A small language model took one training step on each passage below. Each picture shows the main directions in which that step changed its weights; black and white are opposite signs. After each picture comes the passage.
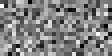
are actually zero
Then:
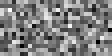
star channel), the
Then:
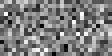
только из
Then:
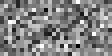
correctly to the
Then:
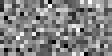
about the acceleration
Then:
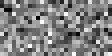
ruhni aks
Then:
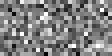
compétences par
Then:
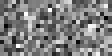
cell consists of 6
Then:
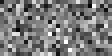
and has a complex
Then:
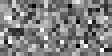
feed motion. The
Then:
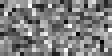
fraction of the surface
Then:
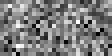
teachers in their
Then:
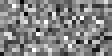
which survives
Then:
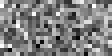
the package
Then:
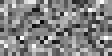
такий, що
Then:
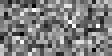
Кашель у
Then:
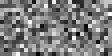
a pure de
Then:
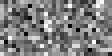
adopted with
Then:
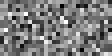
não apresenta
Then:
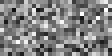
se citó en
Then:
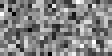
the latter case with
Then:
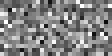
and Differential
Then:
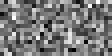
the event rate could
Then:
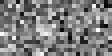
GHz as a
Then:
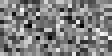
before integration as
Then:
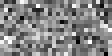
to the inverse of
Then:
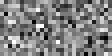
діяльності і
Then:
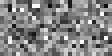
rotational motion.
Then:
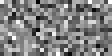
of fermionic
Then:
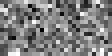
from flavon
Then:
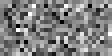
a marked performance
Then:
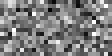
routes, since
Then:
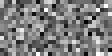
publique et
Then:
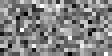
between fully
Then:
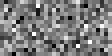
intention is to
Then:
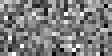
has to be measured
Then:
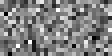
в інтернет
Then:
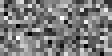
Era Digital
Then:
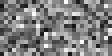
density flatness.
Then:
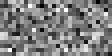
theory of color terms
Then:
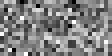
to approximate the
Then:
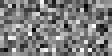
mos keladigan
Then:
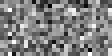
elastic PDEs
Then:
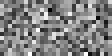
work, we investigate
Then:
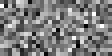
are detected at
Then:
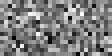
where $\alpha$ is
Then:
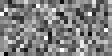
in this case is the
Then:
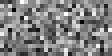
is volume of the
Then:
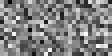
The Russian
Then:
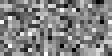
that it is much
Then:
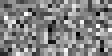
an ensemble of
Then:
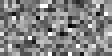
note that the main
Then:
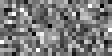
needed for the
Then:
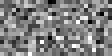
strong vectorlike coupling
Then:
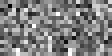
formula for the linear
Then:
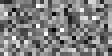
(ERC) under
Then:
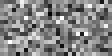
y vuelta para
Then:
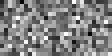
a power low with
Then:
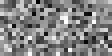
length calculated from
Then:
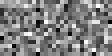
- бұл
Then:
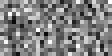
for which no experimental
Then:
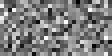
constraint, \be
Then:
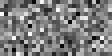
і розсіяного
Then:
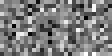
K_l}$ and
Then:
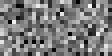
in order to reduce
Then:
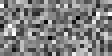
are equal, additional
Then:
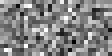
FWHM of
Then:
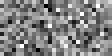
network is derived from
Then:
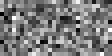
list the various
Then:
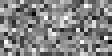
Sn increasing.
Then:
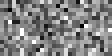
evaluation of these
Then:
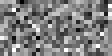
vs $t$
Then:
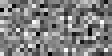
tomography and a
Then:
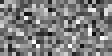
To that end,
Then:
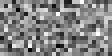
the corresponding plasmon
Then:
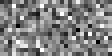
interacting with other
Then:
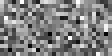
criterion is
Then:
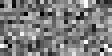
turli xil
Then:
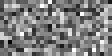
en compte que les
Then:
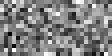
the observable scattering
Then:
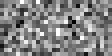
minimization is taken
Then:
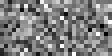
un recupero
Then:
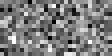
de estudos
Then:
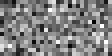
computing the
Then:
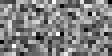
of them are the
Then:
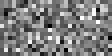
characteristics decreases
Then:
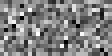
reduces to a
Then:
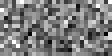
flux of the line
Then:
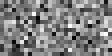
solid lines(for
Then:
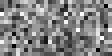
has the task
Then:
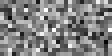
version of the
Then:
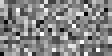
other neighbors
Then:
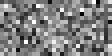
which is induced by
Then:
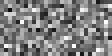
first term on the right
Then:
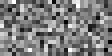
continuum model of a
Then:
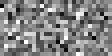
дизайну не
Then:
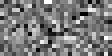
To date,
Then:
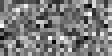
in Islamic
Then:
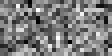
la Conservación
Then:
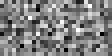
$\nu$ and
